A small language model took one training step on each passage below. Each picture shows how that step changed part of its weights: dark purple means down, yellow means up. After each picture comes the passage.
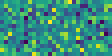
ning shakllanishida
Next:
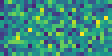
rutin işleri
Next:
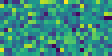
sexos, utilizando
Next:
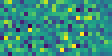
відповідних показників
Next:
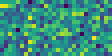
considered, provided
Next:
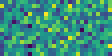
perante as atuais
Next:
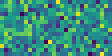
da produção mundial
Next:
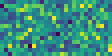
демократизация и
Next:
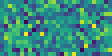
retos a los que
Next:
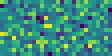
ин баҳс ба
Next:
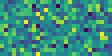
Lucía E.
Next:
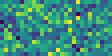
va takliflarini
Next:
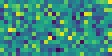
plan fonetic,
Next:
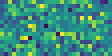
gender tenglik
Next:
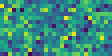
Ф. Основы
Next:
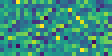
yildan boshlab
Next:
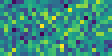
írja a
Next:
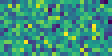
quadro mais
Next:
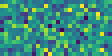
ve Adana gibi
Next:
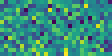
основе инновационного
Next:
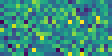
banklari tomonidan
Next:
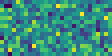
цели этой
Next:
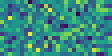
clinicamente -
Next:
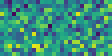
percibir como si
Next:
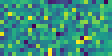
sona erdiği
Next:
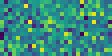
об использовании
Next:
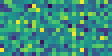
in Gaul.
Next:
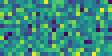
el estudio, alguno
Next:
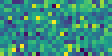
tejashi va
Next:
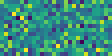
yang memuat strategi
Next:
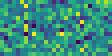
arraigadas en
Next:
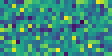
продуктов. Также
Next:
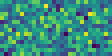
vositalaridan —
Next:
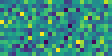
davantage les
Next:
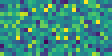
malla de valores de
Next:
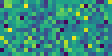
повторное исследование
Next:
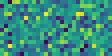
a dignidade.
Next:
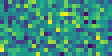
region (except
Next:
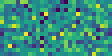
Verlauf der
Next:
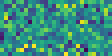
доклад, в
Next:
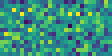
plataforma de
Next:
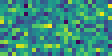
le régime
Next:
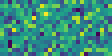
необхідні стороні
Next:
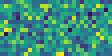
к групповым и
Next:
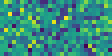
сам. Можна
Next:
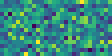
karbon depolama
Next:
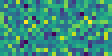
actualizando la información
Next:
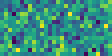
no-, que
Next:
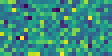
на себя
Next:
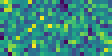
ожидается также
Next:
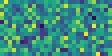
dasturlardan biri Terri
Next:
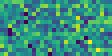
produzidos podem se
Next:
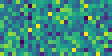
aquisição de
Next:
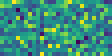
miedo es
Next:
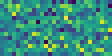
davlatlarida ham
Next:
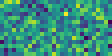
agree on the specific
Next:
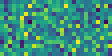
interés más allá
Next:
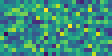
Observations on
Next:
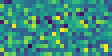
yang masih
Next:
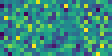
не так часто
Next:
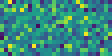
в соответствии с
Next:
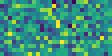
DM 1 için
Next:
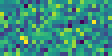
tomamos pela definição
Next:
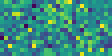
а также схему
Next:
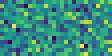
содир этиши
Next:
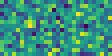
a respiração deve
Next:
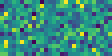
e, por sua
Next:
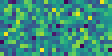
propio inicio del
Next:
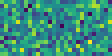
va uning qiymati
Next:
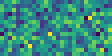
research in educational sciences
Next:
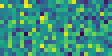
desarrollados en diferentes
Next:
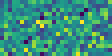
yuqori bo'lgan
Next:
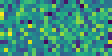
en general, que
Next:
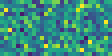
ham ijobiy fikr
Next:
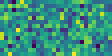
или хотя бы
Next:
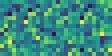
Yaxshi hosil
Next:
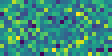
que persigue
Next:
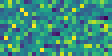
ринку дає
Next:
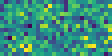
na reabilitação com
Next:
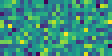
el sitio
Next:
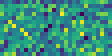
di bawah ini:
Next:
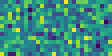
vida dos indivíduos e
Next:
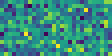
disatu sisi
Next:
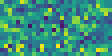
kirish; -
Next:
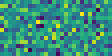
(AGC) en
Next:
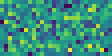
deve contemplar a
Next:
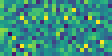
інформаційних ресурсів
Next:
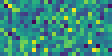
із двох
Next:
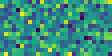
seu uso e à
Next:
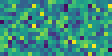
il faisait
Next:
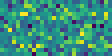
a comprender
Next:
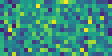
estrogenlardan biri
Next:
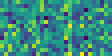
This activity uses
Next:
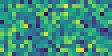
nomidagi Tarbiya
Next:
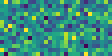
Rahmen eines
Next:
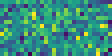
még csak
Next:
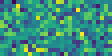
necessitam de
